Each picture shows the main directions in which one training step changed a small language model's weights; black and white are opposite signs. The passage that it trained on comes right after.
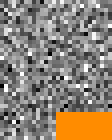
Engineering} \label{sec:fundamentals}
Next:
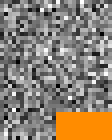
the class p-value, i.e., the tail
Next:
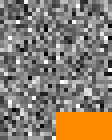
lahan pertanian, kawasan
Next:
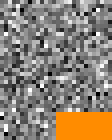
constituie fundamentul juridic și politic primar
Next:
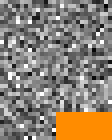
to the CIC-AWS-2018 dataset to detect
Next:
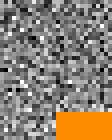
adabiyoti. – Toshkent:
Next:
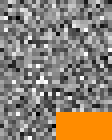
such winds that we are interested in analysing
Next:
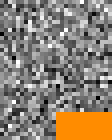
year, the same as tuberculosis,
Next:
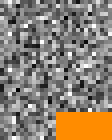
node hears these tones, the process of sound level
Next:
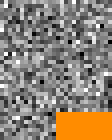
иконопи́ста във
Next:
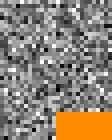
de l'établissement, nous
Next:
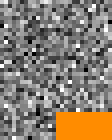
Abstract. The article statistically evaluates the multidimensional
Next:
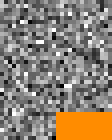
between YSZ and the corrosion products could not
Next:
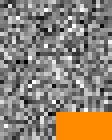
be the commonly held belief, from a
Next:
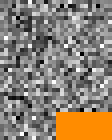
is shown in Scheme 3. All the
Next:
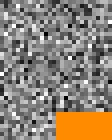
функций организма. В разное
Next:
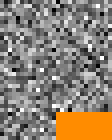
Republic of China} \affiliation{School of
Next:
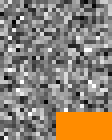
in soybeans with 20% market share, in
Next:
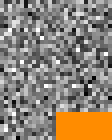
momento, o autor tece uma série de
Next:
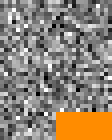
tepat, terukur, dan
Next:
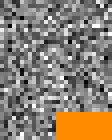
the simplest case of equal mass parameters,
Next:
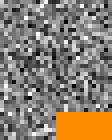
first day of ICU treatment, parenteral
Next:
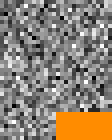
projetos de engenharia devido à sua
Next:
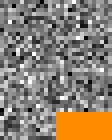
of which 20% or more should be journal entries -
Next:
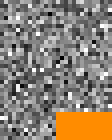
Joule effect, so that current densities as
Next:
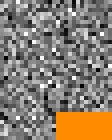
sur des données primaires recueillies
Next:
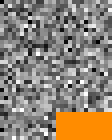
phase by counting the corresponding white pixels at each
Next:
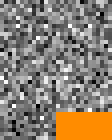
ta'sirchanligi kuchli
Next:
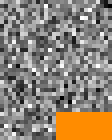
Oybek Achilov. Reflection of
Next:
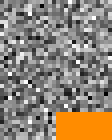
are denoted by $\mathscr{H}$ and
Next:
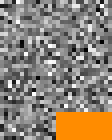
a representation of the 7-hole mask used on
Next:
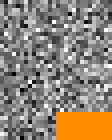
of highly purified drug made by compression or
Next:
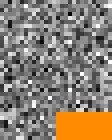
in order to analyze the transceiver characteristics. Finally,
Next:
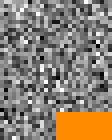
mahoratining xususiyatlariga mos
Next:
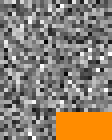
192 Nizomov Asliddin,
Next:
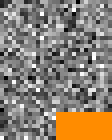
trato urinário¹. A apresentação mais
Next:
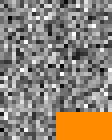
meaning by comparing with a standard. The governance
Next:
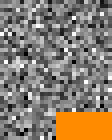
analysis of adverse outcome factors in 14 individuals.
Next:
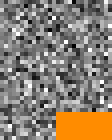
rye flour. *Polygonum
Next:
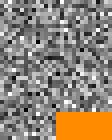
considered a country with extreme inequalities
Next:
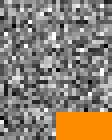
hole, corresponding to ${\cal N}=8$
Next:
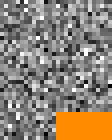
For the VI student teachers to be adequately
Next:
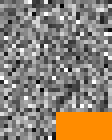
qora rangda bo'ladi.
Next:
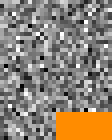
perspectives for the LHC Run~2,
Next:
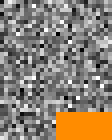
of Spike Insoles on Postural Control
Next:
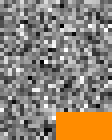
chaotic oscillator. Because of the
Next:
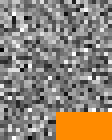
ish sharoitida(mashinalar,
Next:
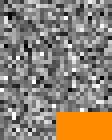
model P, associated with bright plages, is
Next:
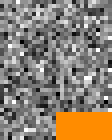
positively or negatively? - Who will be
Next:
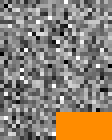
меъёрида қўлаганда
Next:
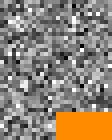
computations were performed by Numerical
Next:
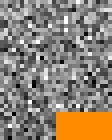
acellular tests, the DTT assay
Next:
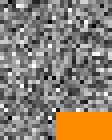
the magnetic field intensity for light of different wavelengths
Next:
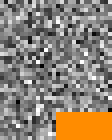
bending magnet 1-BM. This beamline
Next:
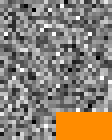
about reporting! (Elsevier
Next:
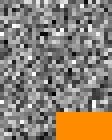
due to unavoidable inaccuracies in
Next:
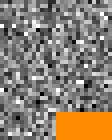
most other European countries. To some extent this situation made it
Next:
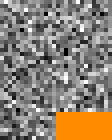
memiliki korelasi tinggi satu
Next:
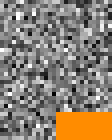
maior clareza, recomendamos que as
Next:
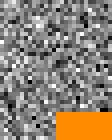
the one-loop determinant in this article, since we
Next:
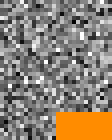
the top-200 BM25 candidates and randomly
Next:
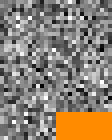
circulation respectively. 3 Precedent exploration in
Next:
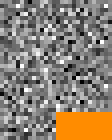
time mt . Eventually, the comparison illustrated
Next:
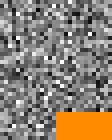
to fields $h(x,y,z)$ on
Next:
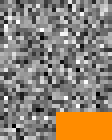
tvornost mrtvih v
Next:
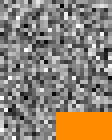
to plastic mulch and irrigation regimes under
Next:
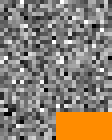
technique, and potentially even further, with the
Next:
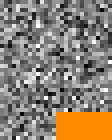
context information by using a *context profile*, which is
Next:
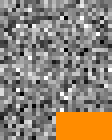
$U$, is essential for the correct physical description. In
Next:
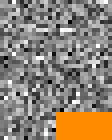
efendim buyuruñ S. 16
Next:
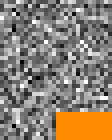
vegetatsiya davri oxirida esa 6
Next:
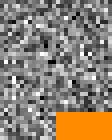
following the deterministic Hamiltonian trajectories. In a practical
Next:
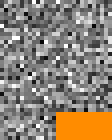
and fetus⁴⁻⁷. The delayed
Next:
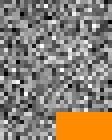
the needs and resources available for future generations. The
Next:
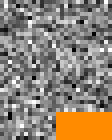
significantly fewer resources compared to LoRA-based
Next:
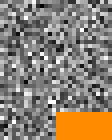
кўриб чиқиладиган жиноятда
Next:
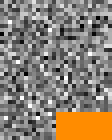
allowing us to write a generalized expression for sound speed difference
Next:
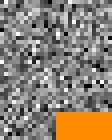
Vulnerabilidad económica:
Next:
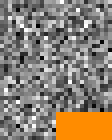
evaluation methods and options to assess local adaptation strategy policies
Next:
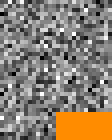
blood pressure. Hypertension is
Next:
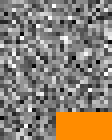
extend optimal use with incomplete markets to consider
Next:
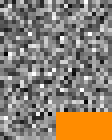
About the License: © The
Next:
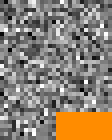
estes requisitos aplicáveis ao produto
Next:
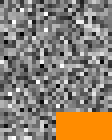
possível apreender que o simulador de
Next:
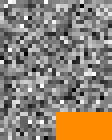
examine the GS $(T=0)$ of
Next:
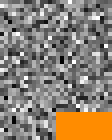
can't truly define the length of a certain
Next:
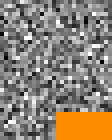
a Pedagogia da Alternância. Além
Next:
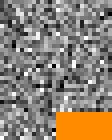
a two-year obesity prevention intervention
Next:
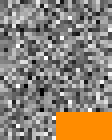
с романтическим культом гения
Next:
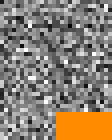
contradict to our starting assumption. In other words,
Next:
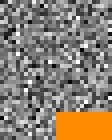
a determination of such form factors is not available.
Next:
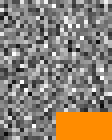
a sad one.³ I take the world To be
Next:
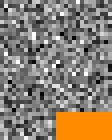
динининг уйғунлашуви
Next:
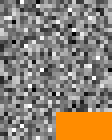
va vitamin D bilan birgalikda
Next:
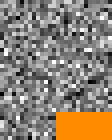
as that for the SDSS galaxies. The 500
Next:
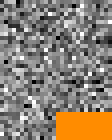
that are also included in the Tycho-2
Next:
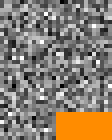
hydrogen's expanding role as an energy vector, with
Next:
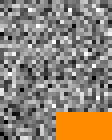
this section. Extrapolating the field from electrode
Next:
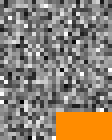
$s_\text{th}$, and bound states to additional
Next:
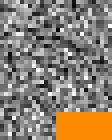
LESLLA Symposium Proceedings
